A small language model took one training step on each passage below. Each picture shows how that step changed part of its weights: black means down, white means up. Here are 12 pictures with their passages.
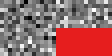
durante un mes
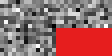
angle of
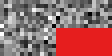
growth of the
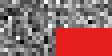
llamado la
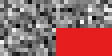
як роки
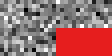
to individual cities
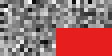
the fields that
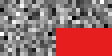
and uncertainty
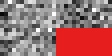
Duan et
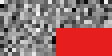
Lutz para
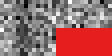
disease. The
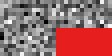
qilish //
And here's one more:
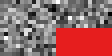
of 20 seconds
